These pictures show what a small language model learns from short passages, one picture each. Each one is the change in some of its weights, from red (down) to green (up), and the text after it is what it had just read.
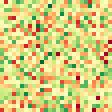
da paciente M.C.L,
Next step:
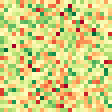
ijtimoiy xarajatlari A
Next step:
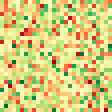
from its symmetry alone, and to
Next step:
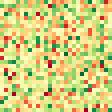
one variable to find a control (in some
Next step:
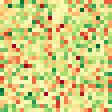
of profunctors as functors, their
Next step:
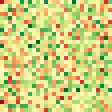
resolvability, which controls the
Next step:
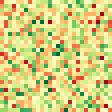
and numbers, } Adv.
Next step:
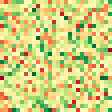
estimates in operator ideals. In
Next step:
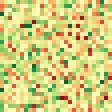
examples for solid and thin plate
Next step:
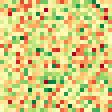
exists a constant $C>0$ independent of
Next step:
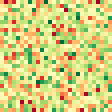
by A.D\"{o}ring and
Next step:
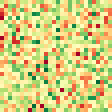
idade, anticoncepcionais de
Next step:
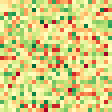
{\bf Proof}. The key is in
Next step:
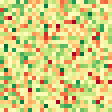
then we obtain the following triples:
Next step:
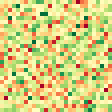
значущу функцію
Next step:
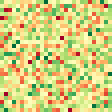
(in de zin van met minder
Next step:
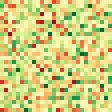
\nondeg{} saddle
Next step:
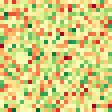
m}$ has no source, and in
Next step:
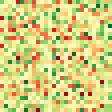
W. & Waga, A.
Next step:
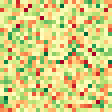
be denoted $Z\mapsto Z^{-1}$.
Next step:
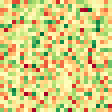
admits computable upper bounds in terms only of
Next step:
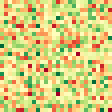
main term and the error term are of the same
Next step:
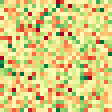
angle is a very critical observing
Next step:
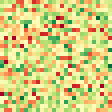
pang-unawa. Ang
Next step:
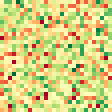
în domeniul
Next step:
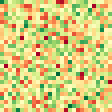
is the closest to the real data compared
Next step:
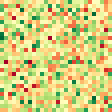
participante; 2 - não identificação
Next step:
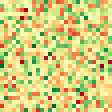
that $\Psi$ is a bimodule
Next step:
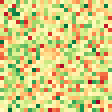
ijtimoiy va kasbiy
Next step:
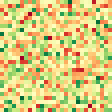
$\{\Cal B_m\}$ approximating
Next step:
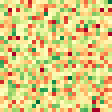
ejemplo a seguir.
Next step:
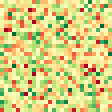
tail bound} Consider a sequence $\{
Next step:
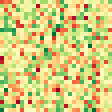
this is at present the best we know.
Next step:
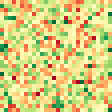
morphism as in \S\ref{section
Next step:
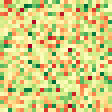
Tools} In this subsection, we
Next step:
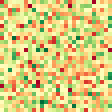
fundamental no meio rural da Região
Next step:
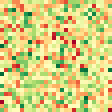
from the formulas above that the asymptotic
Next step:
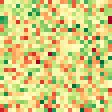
generally easy to implement and do not
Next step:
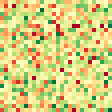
proselitistas. La evaluación
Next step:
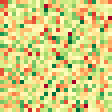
ziyod mamlakatlarda
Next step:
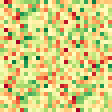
the theoretical analysis of the main
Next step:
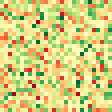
problems that are foundational to computational
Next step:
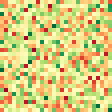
o casamento fosse legal ou
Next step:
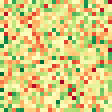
análises de propagação de
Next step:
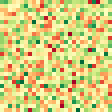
que “hemos conquistado la
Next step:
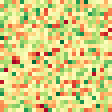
своей русской
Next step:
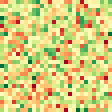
write $R$ instead of
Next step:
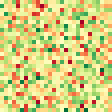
тартиб-интизом ва
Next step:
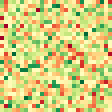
the coarse skeleton.
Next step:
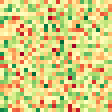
In this section we present a definition of topological
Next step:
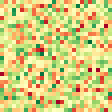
basqa mámleket
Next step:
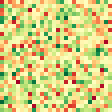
\RR_+^{\Delta} \setminus \D
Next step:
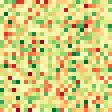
$\cB_r$ des boules
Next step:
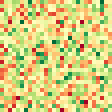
x orasida $y = 100x
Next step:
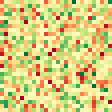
o'qitishning asosiy
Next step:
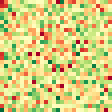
Umarxonga soxta
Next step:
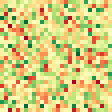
of Proposition~\ref{prop2}(1),
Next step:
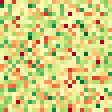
\end{con} \noindent In this paper
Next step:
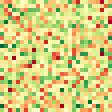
the function $g_1(u)=
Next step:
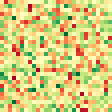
\mc {\mathcal} \begin{document}
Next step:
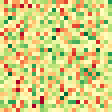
walk in $\mathcal{G}$ from
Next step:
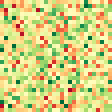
in \cite{Petrucelli}
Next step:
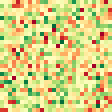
real part $\Sigma$. (there is a
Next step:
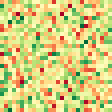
work we plan to parallelize the
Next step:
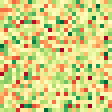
Lie derivative acting on noncommutative differential
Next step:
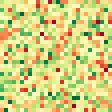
de un switch selector del
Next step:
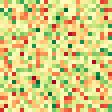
Then $s\ge3$ and
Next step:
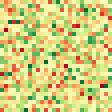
investigates stochastic
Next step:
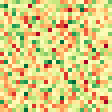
la información directamente por
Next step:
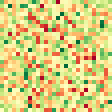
the columns of $A$), then
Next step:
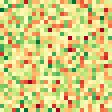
planeta está agora quase um
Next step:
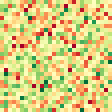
characterise the join-irreducible
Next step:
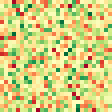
aylanma mablag‘lar
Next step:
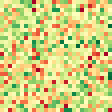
F., Setiawan, E.,
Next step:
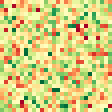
in \eqref{Aexpression}, the
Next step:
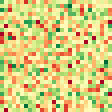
no primeiro semestre de 2024. A
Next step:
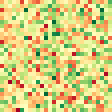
\times \{ 0 \}$, and by the
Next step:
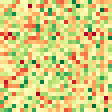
where $\bk_N$ is the
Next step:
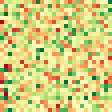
turkiy yozma manbalar
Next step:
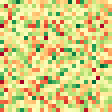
spinal. Pembahasan
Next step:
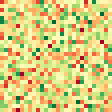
ташқи омил ҳам ,
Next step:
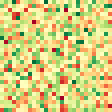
Deve-se destacar ainda
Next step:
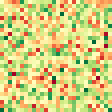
Durham; London:
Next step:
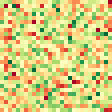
and thus $nc$-supplemented
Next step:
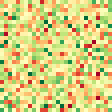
$\bz\in U$. Let
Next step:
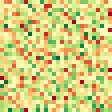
relevance of an individual article.
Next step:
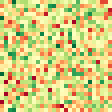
сохранение ресурсов,
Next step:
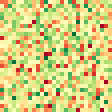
yaratishni maqsad
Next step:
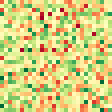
at the same height behave in the
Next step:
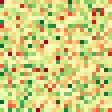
\end{theorem} Lastly, we
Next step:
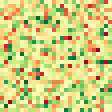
por arco eléctrico, el
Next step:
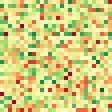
$E$ be a finitely generated
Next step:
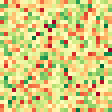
form an anticode of diameter
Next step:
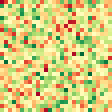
this paper we let $n\mathbb
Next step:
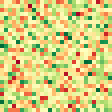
a finite dimensional $F$-algebra whose
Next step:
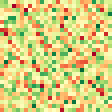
is, uniformly in $v$, almost
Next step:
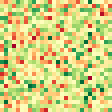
methods to multi-objective problems with
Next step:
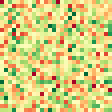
\tensor v_j$ (of
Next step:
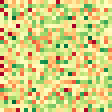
\nonumber \hspace{0.3cm}
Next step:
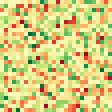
let $P_B$ be a display
